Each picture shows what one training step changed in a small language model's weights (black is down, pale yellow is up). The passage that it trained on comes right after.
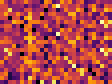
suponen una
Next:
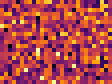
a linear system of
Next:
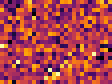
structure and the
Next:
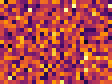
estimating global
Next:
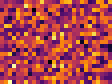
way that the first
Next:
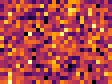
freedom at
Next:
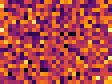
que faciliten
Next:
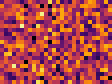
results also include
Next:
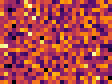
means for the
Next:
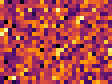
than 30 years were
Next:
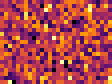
walk into
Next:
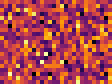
aralin na
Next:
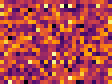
yang menjorok
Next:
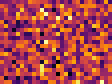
Using the
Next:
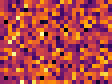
research questions:
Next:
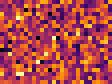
study analysed
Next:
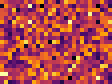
decay for the
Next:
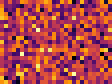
part} for
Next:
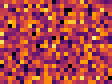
which requires at
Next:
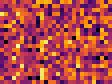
give a proof of
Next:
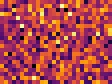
care about the
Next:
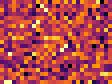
stays uniformly
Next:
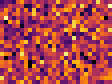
the LHS
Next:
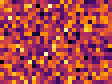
of life.
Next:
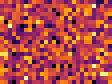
vices such as
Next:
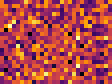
Energy Condition
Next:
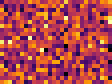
extracts on
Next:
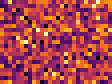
degree to the number
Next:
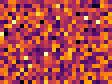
of this problem will
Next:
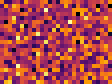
developed automated
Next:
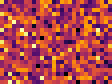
mentioned by
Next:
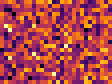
necessary to
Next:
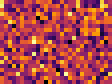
were a natural
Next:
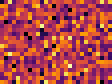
\newblock The
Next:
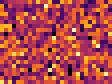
we used the
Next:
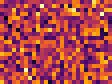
a balance
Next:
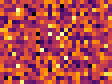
approximation. Note
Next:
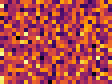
includes the
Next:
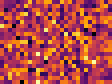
the theories
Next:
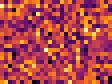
Thus the restriction
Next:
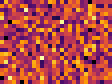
the most influential
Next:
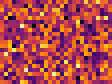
as also in the
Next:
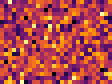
in addition to
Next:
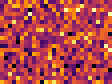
\mathbb R$
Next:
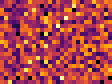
under the curve
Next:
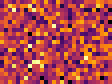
These loops
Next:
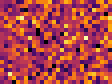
data, which is
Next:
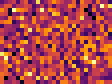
the genome
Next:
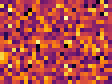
a ‘first
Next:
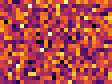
continuous functions. Then
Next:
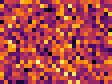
de paciente
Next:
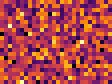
computed examples
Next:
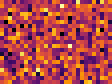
decreased by
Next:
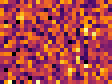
how the topological
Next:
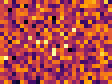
then letting
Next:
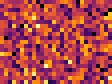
the temporal
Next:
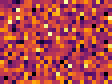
domain. The
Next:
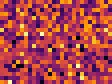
defined by the
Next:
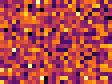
Conference on
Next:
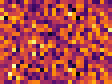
opens a
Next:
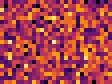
equivalent to that of
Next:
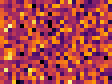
presentes en esta
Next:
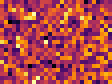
powerful tool that
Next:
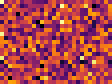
que debe
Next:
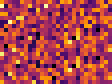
must be aware
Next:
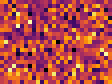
en valeur
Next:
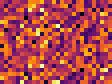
following convex minimization
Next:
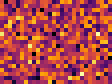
approach*, which
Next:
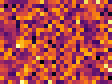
paper that require further
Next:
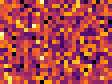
The sample size was
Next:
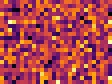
yields a
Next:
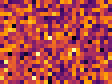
las personas se
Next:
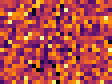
است و
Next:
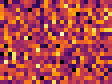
of India.
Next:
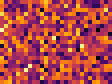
for performing the
